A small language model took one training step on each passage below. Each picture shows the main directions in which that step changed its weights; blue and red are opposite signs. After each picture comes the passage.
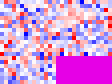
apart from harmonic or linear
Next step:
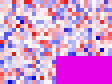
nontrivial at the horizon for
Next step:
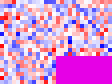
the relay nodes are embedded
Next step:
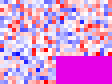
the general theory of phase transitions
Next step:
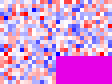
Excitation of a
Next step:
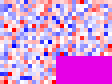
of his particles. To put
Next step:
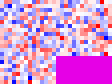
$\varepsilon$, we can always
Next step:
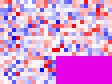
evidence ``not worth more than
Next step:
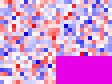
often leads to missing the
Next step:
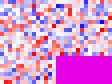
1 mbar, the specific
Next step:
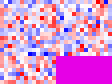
lensing ring with the
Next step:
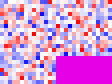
opinions by recommender
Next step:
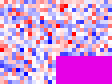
analyzing the character of gravity
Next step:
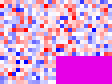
subspace $\Phi_{\rm
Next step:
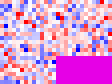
marked by orange and
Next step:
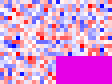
vote for executive
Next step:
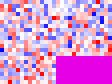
on the system, or they
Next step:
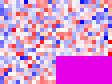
trajectory analogous to small oscillations of
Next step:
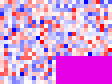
iterates through each row.
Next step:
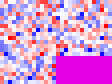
fit is very similar to the
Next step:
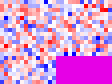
and the AV1
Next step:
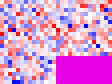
smaller than LSND's
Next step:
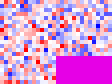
is nothing but the usual
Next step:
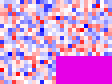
profiles for both \tc\
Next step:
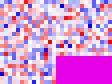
some zones. As a
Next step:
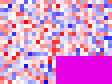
consistent with the resistance measurement.
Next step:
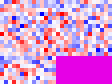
$w$ to time
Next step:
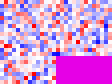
is executed, a
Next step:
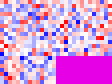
to polarization measurements as described by
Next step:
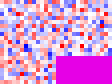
representation of the Hamiltonian. For
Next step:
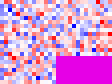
ones that appear in the higher
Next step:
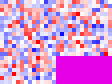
the coupling function has been used
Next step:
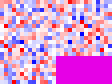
an observer co-moving
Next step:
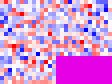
corrects for errors of
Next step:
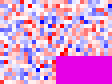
WCS was obtained by
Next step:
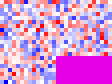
distribution is not smoothly continuous
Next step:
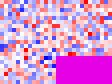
large monodomain particles
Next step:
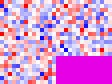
$\mathcal S$ consisting of
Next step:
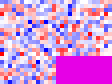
graph displays the running coupling
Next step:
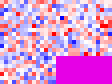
access in submarine areas
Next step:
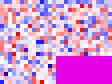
positions of the comparison stars and
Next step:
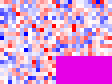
mechanisms that provide the details of
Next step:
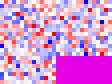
are cases where the available memory
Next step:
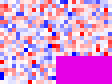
meetings, participants'
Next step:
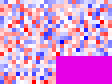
the multiple applications of these
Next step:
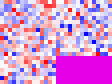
overlaps with two distinct sets
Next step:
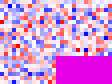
$\vartriangle$, 40k
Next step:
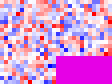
atmosphere. The passage current
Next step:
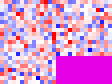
vortex rope. At lower
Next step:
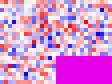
energy range, two peaks were
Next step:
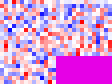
(ii) There exists
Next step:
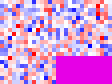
coordinates x, y and z
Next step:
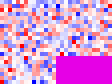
here in the limit of metallic
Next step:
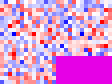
the soft modes will take a
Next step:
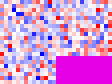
fibre; visualization
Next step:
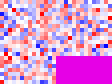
supersonic motion of the
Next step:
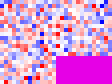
also be discussed together in
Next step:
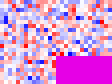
This experience was used to develop
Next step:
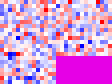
configurations that lead to the formation
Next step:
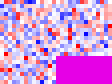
hence we have the freedom to
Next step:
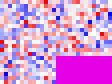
and different $\gamma$, sampling
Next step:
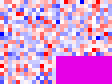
future. Until the equations
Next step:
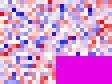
custodial symmetry
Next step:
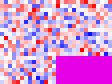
to luminous giants
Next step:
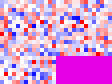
proofs of nonlocal
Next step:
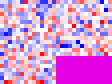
dispersion of the THz
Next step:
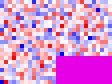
\over \partial t}
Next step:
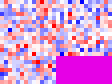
angles pertaining to different
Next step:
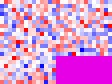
disorder-order transition.
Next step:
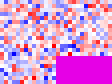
to a high free energy
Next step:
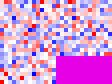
not only provides insights into the
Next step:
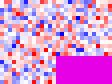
affecting watermarking techniques
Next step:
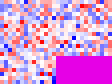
of a bound system to a
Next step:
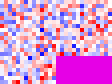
derivative. Massive vector
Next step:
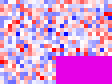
the D-brane string
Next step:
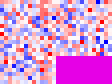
accuracy. Text data
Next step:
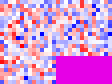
the analysis over the region of
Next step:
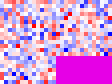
algorithm in Alg.
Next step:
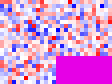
results give no information about points
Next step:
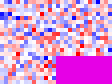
\end{figure} We
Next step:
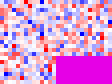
contains a hidden distribution $\delta
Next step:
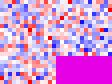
and measuring $[{\bf
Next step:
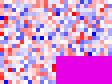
assess and evaluate the potential contribution
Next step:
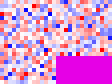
be accordingly restricted. In
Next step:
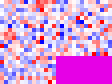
The BPE model is convenient
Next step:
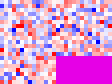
- 0.48 without a
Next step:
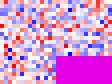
colors (or photometric
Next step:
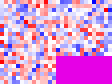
and light curve for each time
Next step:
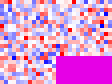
interactions. One can assume that
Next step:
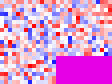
Software architecture evolves over time
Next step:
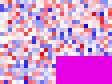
in studying nonlinear waves and their
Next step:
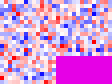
runs the algorithm 1 and the
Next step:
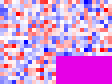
networks can favor the most
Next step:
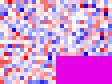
global stability and convergence analysis of
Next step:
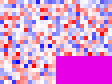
the homomorphy property.)
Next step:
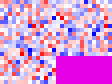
best approximate the minimum sum while
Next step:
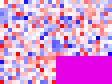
generate a deformed version of
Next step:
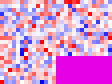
structure of the divergences
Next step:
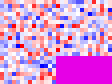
for the unconditional case
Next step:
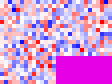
stable, spatially extended, and
